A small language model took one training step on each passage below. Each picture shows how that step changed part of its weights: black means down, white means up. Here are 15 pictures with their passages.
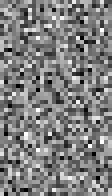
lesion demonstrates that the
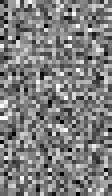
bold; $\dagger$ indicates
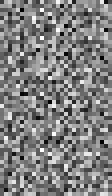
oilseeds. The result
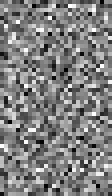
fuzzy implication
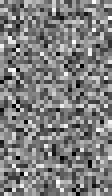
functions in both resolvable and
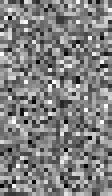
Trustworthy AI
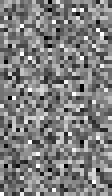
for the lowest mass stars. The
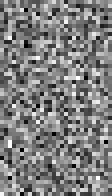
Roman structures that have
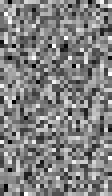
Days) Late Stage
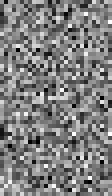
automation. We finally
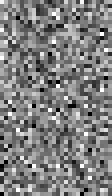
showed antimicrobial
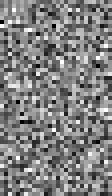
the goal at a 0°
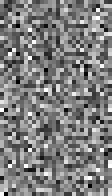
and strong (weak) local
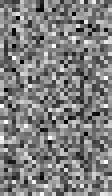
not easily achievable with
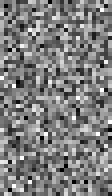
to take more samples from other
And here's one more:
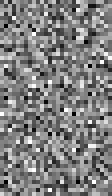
morphology was characterized with a
